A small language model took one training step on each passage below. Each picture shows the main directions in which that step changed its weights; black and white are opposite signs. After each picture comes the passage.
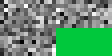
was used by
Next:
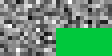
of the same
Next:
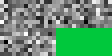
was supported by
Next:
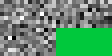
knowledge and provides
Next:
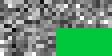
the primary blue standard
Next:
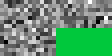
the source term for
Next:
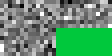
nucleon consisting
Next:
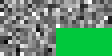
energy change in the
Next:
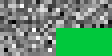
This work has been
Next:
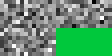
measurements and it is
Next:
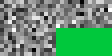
is the same transform
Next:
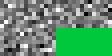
form via disk accretion
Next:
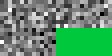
and bit
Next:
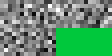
processed. Here
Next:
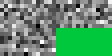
calculate efficiently the
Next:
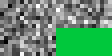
events, so in
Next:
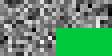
the target,
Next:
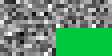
commuting models)
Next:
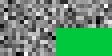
contrast, standard
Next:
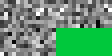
processes, noise,
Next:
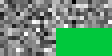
performance of the
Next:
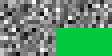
quantum mechanics
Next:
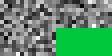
outer edge of
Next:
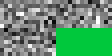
been used.
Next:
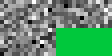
heat rate of
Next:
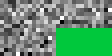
fixing any
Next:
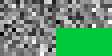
cross sections.
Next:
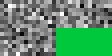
were defined by
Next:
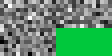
trap at a
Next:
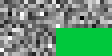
be taken as a
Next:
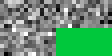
the momentum operator
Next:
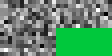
array consisted
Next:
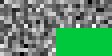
that a strong
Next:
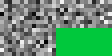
collision and impact
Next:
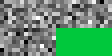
is clear from
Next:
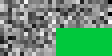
and not necessarily
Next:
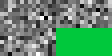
and our community
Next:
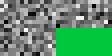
activation function
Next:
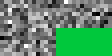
and by $\langle
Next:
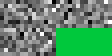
These works have
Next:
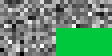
the graphicx
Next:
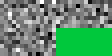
Given this
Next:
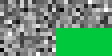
and B lose
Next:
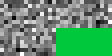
PL relations in
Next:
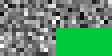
derived from the state
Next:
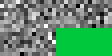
$r$ which
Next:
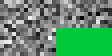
the absolute total
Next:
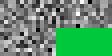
can be readily
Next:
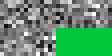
the scenario where the
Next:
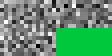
loss, restrict
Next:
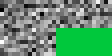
anisotropic expansion
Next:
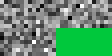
that Binder
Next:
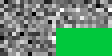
extended to include a
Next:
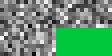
most vendors
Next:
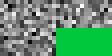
applied to understand
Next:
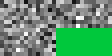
) in the
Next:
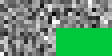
can obtain an
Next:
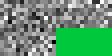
is possible and it
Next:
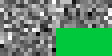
decreases with increasing
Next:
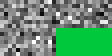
bias current
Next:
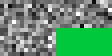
Direct evidence of
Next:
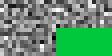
on 1-dimensional
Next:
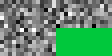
\par For the
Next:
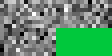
structural observables
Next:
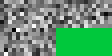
is not needed
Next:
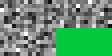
{ (for the
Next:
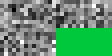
Figure 5b:
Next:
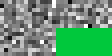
% \item
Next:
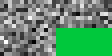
units for
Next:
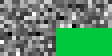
use bond dimension
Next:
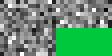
have added a
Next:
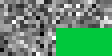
flux in our simulation
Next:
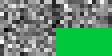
explain how they in
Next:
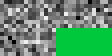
the following simple
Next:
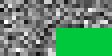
(as the
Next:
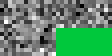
(i) states
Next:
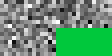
of compounds
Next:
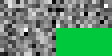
have significant contribution from
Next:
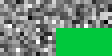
of the most
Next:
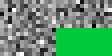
and far-IR
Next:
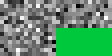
in terms of the
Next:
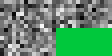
quite helpful in
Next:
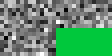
finally a further
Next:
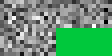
is the well known
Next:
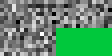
behavioral edges
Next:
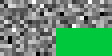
a proxy for
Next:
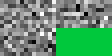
contract to
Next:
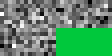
while generating interactions
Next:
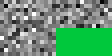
analytical continuation
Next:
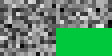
to preserve
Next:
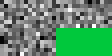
results in a strong
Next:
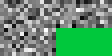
the cycle,
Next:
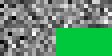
state is then given
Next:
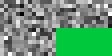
techniques used to
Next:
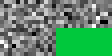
effect is therefore expected
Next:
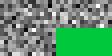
flash memory for
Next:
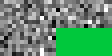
such parameters,
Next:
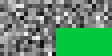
student against its
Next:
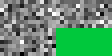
modules: image
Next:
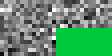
the leptons
